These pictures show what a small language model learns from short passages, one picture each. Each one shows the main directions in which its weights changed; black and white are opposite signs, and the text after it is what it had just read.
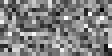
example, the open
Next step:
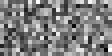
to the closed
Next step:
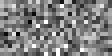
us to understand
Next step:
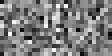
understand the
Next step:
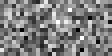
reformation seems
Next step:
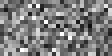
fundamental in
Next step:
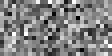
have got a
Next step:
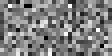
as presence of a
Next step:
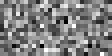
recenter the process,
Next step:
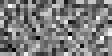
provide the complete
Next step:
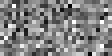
as a standard
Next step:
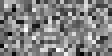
the brane,
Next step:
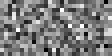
while $R$ and
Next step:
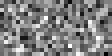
point revealed
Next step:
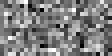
a recently
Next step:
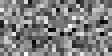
$a$ and
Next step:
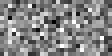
region enclosed
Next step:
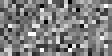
is orthogonal
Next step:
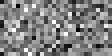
and displays the
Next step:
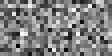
the assumptions of
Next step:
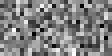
vanish and the
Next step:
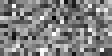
structures in the
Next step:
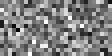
$U$ and
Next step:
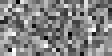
the world.
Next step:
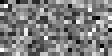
\noindent Let us consider
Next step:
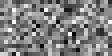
omit most of
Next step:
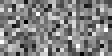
\mu +\alpha
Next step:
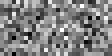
It should be
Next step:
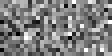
of $\Theta$.
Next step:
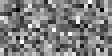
net charge of
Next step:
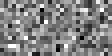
is also open
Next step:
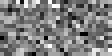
However, it can be
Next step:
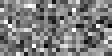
Here, we
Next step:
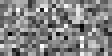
varying the values
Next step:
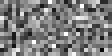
generated by the
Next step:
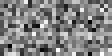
in the above equation,
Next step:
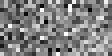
is a dense
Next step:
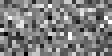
developed in
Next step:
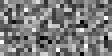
modelling and
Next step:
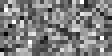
a preconditioner
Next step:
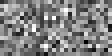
high (low)
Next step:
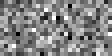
appears in
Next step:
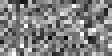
free generating set
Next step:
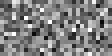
with small vertical
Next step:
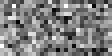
that the ratio of
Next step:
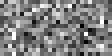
permutation group
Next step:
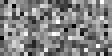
evolution then it
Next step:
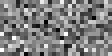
we recover the
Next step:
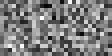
interactions and
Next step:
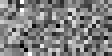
Applying this
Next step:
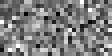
of a tile
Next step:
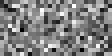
member variables
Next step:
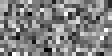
out for $N$
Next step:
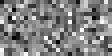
Kiselev for
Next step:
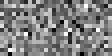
the agent
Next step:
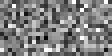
as optical weak
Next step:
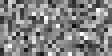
cannot be associated
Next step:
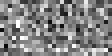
factorization of
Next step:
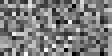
the parameter space is
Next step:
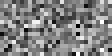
of ESO
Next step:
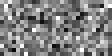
degeneracy of
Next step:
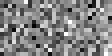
in a self
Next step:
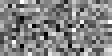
and Costa in
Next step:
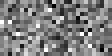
energy profile is
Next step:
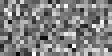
show the existence of
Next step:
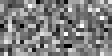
suggested the
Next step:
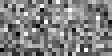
is of the same order
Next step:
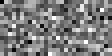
an algebra one obtains
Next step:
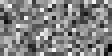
reduces to a
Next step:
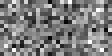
node {}
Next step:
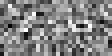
ejecta, the
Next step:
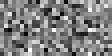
with the above results it
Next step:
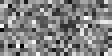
no, because their
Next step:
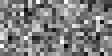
to better numerical results
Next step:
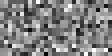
to higher values of
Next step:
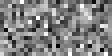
which relate to
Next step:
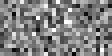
which is shown for
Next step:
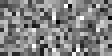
in dimensions three and
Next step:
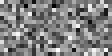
body of
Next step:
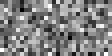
summarized in
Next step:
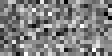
Restricting to
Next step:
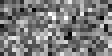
planned for
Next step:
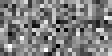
in the form of
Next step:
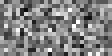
optical lab with
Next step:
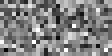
the systems evolve
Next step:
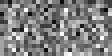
first). \subsection{
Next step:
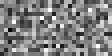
evaluate our system
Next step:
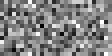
this in Equation
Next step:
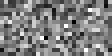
all $\lambda \le
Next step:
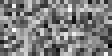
couplings, by
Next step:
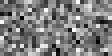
pairs $(T,
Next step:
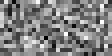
need to be able
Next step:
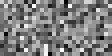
describes the
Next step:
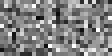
The action of a
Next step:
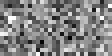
Research in
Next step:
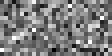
number of bits;
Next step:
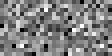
could be increased
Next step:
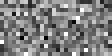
the mean values of the
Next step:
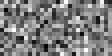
be the minimal
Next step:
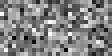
range. This is
